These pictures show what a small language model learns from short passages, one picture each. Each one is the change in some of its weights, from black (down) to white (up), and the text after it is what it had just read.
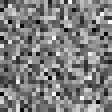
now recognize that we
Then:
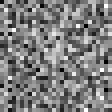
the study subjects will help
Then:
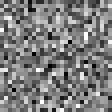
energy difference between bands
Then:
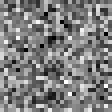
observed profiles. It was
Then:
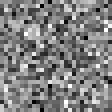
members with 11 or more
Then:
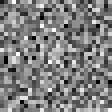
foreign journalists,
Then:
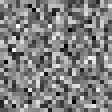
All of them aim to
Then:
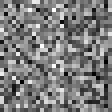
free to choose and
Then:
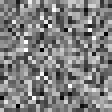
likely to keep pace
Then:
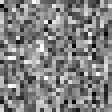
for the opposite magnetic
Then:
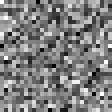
² Islom
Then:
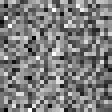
rely on behavior
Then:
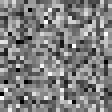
these corrections we assume a
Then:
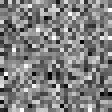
baked in a
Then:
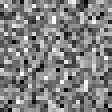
forests as a crucial
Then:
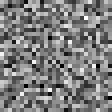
estimated value) would only
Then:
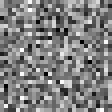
(PH) candidates
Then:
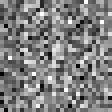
have not varied the position
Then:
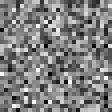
to treat customer engagement
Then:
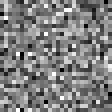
but rather as a global
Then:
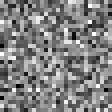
the bare dielectric
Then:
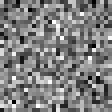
need for additional infrastructure,
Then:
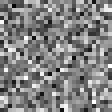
biogas produced in
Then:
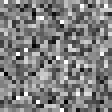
Italian high education
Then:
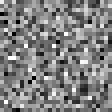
a function of the
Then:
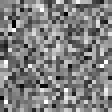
the vapour pressure
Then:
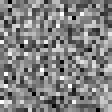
we currently still know little
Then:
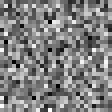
violation of NEC
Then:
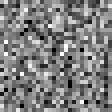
on a prototype created
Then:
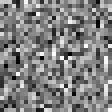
use \email to mark
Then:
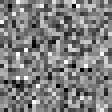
It is likewise
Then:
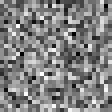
which the security and trust
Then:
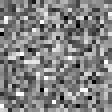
in the same decomposition used
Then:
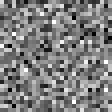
people are suffering from
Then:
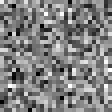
are all the same:
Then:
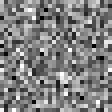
(mean $\sigma =
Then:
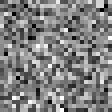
certain kink energy sum
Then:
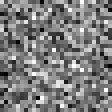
fluctuations leave the
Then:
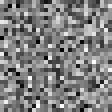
are determined via an
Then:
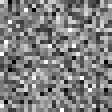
multimodal trajectory
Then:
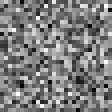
the following have been obtained
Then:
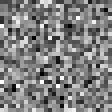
Resident, Department of
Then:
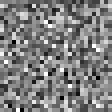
size indicates that the intervention
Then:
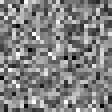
out of the skin
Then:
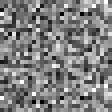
is also clearly discussed in
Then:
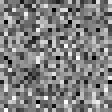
frequency traveling through 2
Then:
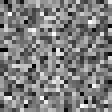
rewarding effects of
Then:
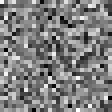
function. The equation of
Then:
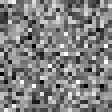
the phase $\alpha$,
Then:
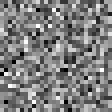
Ni added to the
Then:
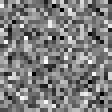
diffraction [18].
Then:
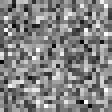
in the observable range
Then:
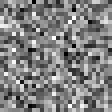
and alveolar
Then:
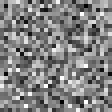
and Y.D.
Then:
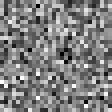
GPS receiver
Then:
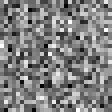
have influence on the shape
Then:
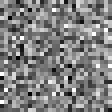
workshops may be organized
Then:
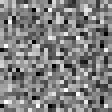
two important principles:
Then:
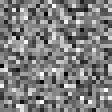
functions of the dimensionless second
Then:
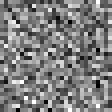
noise and treatments in
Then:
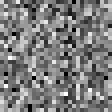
center of mass on the
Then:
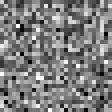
which is true for the
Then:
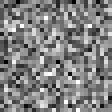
the tree-level contributions
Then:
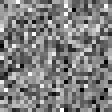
position controlled robot.
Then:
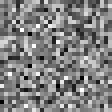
to a Network The data
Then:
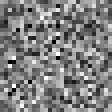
examine this phenomenon, the
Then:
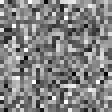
L across $\lambda$
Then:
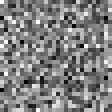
inlet temperature below
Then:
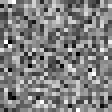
the entire news production pipeline
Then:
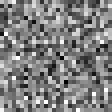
the two paths.
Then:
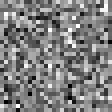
annihilated showing
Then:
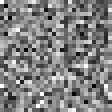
and relatively simple. The
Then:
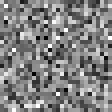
due to incomplete
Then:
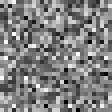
the field solver has
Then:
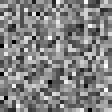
Until now, four
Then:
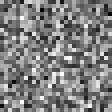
carried out from servers
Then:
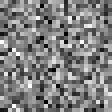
We highlight that in our
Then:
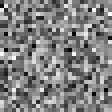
the two-site
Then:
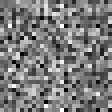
moderate relaxation of the
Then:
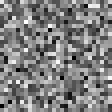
Dubai Desert
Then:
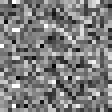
cycle losses. A
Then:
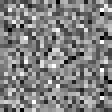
collagen and
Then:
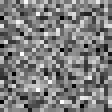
hand, clustering algorithms
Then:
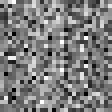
the relationship between the
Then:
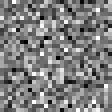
losses, its impact
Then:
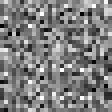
are not yet well
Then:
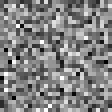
and Slovenia
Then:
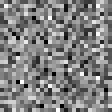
previous students of Jan
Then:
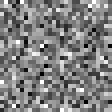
carry \U charges,
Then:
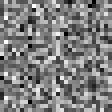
lessons learned from
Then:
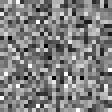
greater than 0.5
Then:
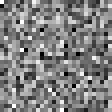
at different solid to fluid
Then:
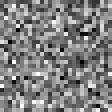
and translation at
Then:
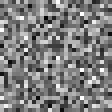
ENSO index
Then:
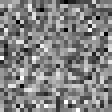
at the page
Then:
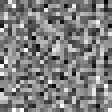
hesitation in
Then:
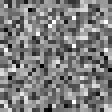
states involve pairing of
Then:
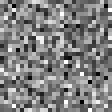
different sites within and between
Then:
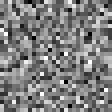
transverse thrust
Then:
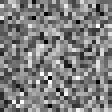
learning methodologies to position
